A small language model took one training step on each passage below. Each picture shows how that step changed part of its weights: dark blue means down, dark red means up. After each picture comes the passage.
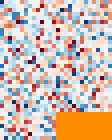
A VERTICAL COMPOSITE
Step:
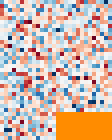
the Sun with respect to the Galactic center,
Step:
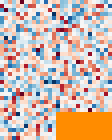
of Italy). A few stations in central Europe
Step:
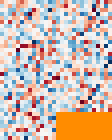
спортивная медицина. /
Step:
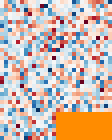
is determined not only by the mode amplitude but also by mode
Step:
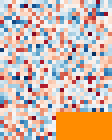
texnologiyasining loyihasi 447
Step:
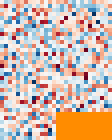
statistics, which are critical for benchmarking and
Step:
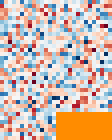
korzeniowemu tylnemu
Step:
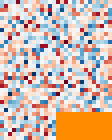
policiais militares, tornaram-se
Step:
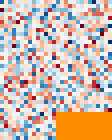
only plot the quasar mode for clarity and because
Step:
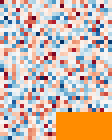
synthesized Figure 1: Plain x ray
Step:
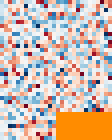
$d_{z^2}$ orbital on each M atom
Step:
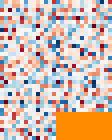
PEMANFAATAN AKUN
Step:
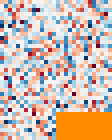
represent the user's intended meaning. Addressing
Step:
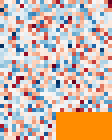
reasoning, and judgement and it clearly requires
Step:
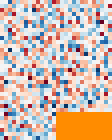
had not (as the control group) from
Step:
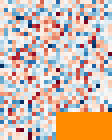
diseño de la prueba previa se
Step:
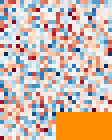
been some reports of patients who have gone untreated
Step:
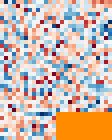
more than $\omega^*r$ from a boundary
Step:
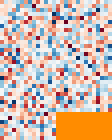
flight and all impurity population is lost before it
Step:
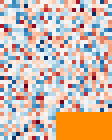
Аннотация: Ушбу
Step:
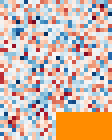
instance, oral history projects and/or projects where there
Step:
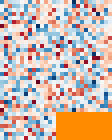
[23]) ² Civil procedure code of the
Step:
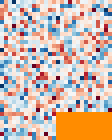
o‘quv faoliyatining eng muhim
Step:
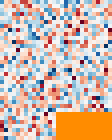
fanlari nomzodi, dotsent
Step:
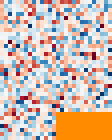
\item[PCC] ~~~~Point of
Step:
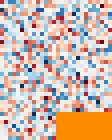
order of magnitude indicating a common reaction path. The order of
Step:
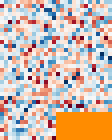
metodikasi 245 Rashidova Vazira
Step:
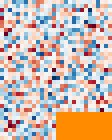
параметрами: с ростом
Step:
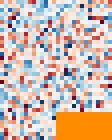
takes the standard form with Dirac and Pauli
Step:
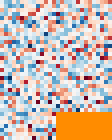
real life experiences in science areas were moderately
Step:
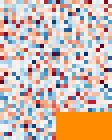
of monitoring results few minutes after the measurement and processing session
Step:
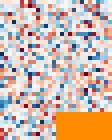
and avoid unrealistic boundaries. Overall,
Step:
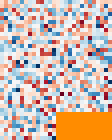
potential sites for future development of ecotourism in
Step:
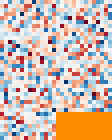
\begin{equation}\label{42} \dot
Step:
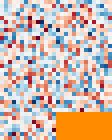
areas of equal volume into which the blanket part of
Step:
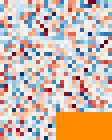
- Dans une très grande mesure -
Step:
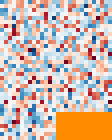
simplest wind GRB spectrum would be one where the
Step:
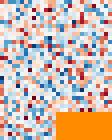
formation. 1. Introduction It is urgent to
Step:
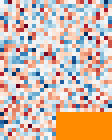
the covariance-blinder has --up to
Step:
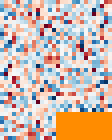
оценку масштабу
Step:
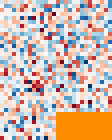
marked by a red arrow. It appears as a
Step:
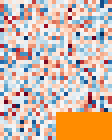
executate în anii '40 ai secolului
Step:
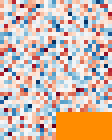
positions at the NASA Marshall Space
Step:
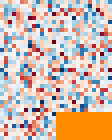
The method was also implemented using a Motion Capture technique
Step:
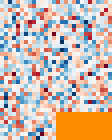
eu trabalho nesses canteiros,
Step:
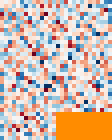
learning, student support, techno-pedagogical
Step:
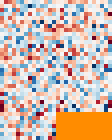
2009. Effect of age at first calving on
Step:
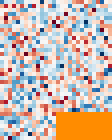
kengaytirish orqali boshqarish
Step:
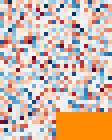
to collect meaningful data. For this a
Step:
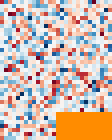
spent in eclipse. This parameter was
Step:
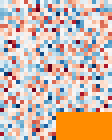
ustun bo‘lganidan Sherzod
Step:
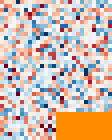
above. The underlined words show the repetition
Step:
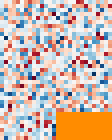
farovonligini oshirishga, adolatli
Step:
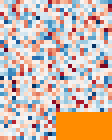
that $B$ is the size of the buffer and
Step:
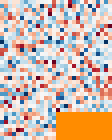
de presentar a personajes en situaciones existenciales
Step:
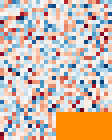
\phi}$, and assume that the inverse matrix
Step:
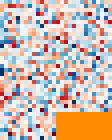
das Forschungsdatenmanagement
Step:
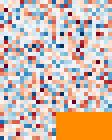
considered the key competence of personnel in the banking
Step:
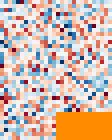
certos relatos contidos nas
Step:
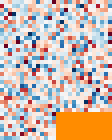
ні перепочинку, ні
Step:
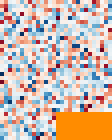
Greek Warfare: Temples,
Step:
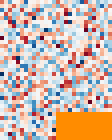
require clarification. First, note that the
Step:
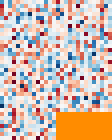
almadığını, ilgi çekici
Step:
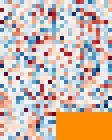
often largely confined within these units. Study participants
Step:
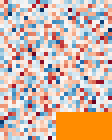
consequences, knowledge dissemination, patent analysis,
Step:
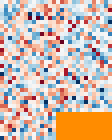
of traditional model based approaches cannot guarantee global optimal
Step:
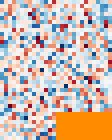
bireyin yaşam kalitesi
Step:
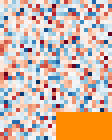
or scope of the variable selected for the analysis will not
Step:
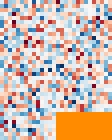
deepest bound to the IMBH as function of time
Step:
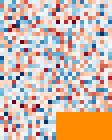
varios artículos en esos dos campos de
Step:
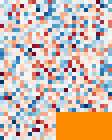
U. Sukhatme, C. I.
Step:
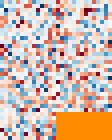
[60 per cent of all cloud services contracts](#)
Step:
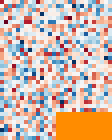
a freely fitted porfile offset or simply
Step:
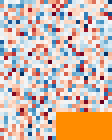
Edición. México: Editorial
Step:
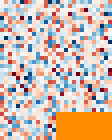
{journal} {\bibinfo {journal} {New Journal of
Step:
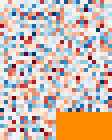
polarization-multiplexed real data traffic. The
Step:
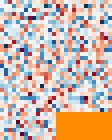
the learner as a complete being, not subject to
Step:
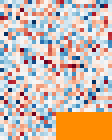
captured a representative sample of the primary workforce
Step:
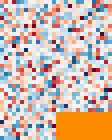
predictions and does not allow to discriminate the production
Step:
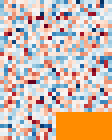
formation, as such $z$ reduces to $x$.
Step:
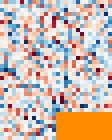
отметить две базовые
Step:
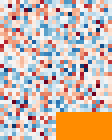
Esta dissertação teve por objetivo,
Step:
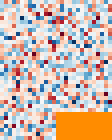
of the weak interaction. These characteristics were discovered by
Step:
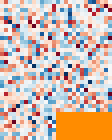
from large-scale structure surveys reveals the weak
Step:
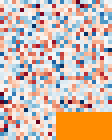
presentation. Author Keywords NIME,
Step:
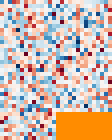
Nkuboye¹, Justine
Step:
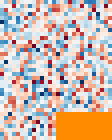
patients. Presenting visual acuity Right
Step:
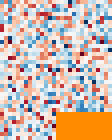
ultratovush(44kHz) birga
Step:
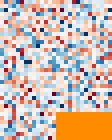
“a research model that aims to determine the existence
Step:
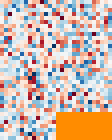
температурах конденсації.
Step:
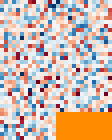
of the text editor. For example, users can change
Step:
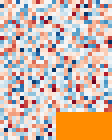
phase shift may be controlled in the 0-3600
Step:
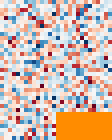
appendicitis, diarrhea may
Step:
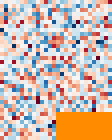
of enterprises, educational institutions, and
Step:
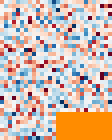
Pilates na promoção da saúde
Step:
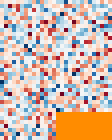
Dastur malumotlariga ko'ra
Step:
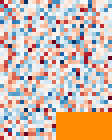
им. И.Жансугурова,
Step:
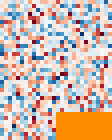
the supported layer and the corresponding membrane in
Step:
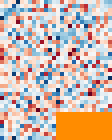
oralig'ida reflekslar,
